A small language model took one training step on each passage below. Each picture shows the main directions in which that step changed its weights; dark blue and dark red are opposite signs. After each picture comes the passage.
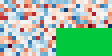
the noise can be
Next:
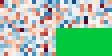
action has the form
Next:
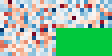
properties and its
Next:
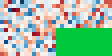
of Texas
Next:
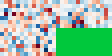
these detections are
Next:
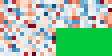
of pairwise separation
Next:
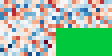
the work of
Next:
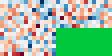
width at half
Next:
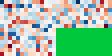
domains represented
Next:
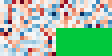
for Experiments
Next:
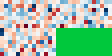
equality holds
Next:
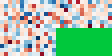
and EUP
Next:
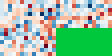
power. Therefore,
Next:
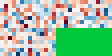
Considering that
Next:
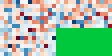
charge density in
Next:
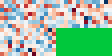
the partition is
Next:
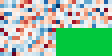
that when a quantum
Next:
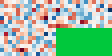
a node contains his
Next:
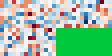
is represented by
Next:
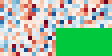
\nabla (p
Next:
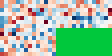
c} \hline
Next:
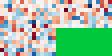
and $\pi$
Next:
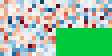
value correlates well
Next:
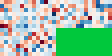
expected overhead.
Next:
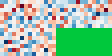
pure state.
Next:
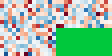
shows significant improvement
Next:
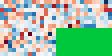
the spectral projection
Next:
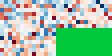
the number of objects
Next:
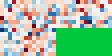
and exhibit
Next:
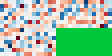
days, with
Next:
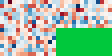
without the principle
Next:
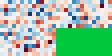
first employed the
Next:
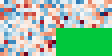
the domain of
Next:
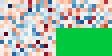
far. More
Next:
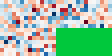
overall loss function
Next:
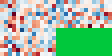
Here the places
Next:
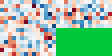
central density of the
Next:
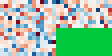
vertically dotted
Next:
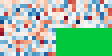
elementary charge transfer
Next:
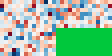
the problem at hand
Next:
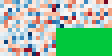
with the same induced
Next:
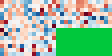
(say a
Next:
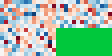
for the mass potential
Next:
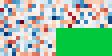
different financial
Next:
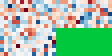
single production and
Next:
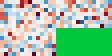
that lies over
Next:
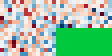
and computational models of
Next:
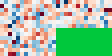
extra computing
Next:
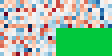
between them if they
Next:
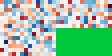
modulation of the
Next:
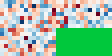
feature points detection,
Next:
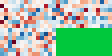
Programme within
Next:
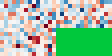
studied, being this
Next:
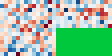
part, we then
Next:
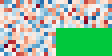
modulation at
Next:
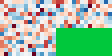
complex industries
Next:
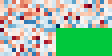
P$ has support
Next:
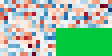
the ratio of the
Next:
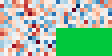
is filled with
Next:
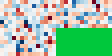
source of charge are
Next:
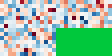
shape shifting structures
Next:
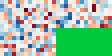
determine the initial
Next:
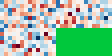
assumption of all
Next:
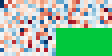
equations into a
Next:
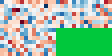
to pass to
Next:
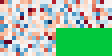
Since we are
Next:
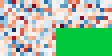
boundary. Rose
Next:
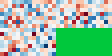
HUT Science
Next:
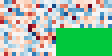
of zero mean and
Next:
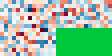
of Physics}
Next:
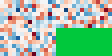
12 independent linear
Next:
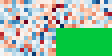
great success in
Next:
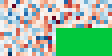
entry of
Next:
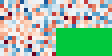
hence the ratio of
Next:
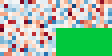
considerable uncertainty in
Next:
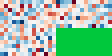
close to $\sqrt
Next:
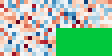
be scaled
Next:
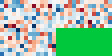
still needs
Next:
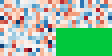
the regulator
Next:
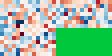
extent to which
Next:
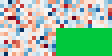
microscope and
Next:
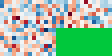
data along the
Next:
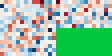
Hamiltonian system, which
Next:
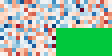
was used in the
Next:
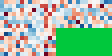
between accuracy and
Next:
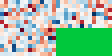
using a more
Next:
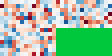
several valuable
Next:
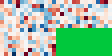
change in the
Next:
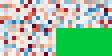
limit, the gravitational
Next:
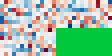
of the technique
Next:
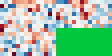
in a helical
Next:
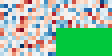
ask that the
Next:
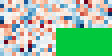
we obtain the metric
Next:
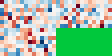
nuances within
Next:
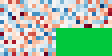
The value of these
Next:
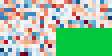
the importance of
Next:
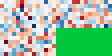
as a pure
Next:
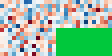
we used the following
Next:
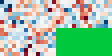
or website
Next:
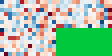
exhibits a linear
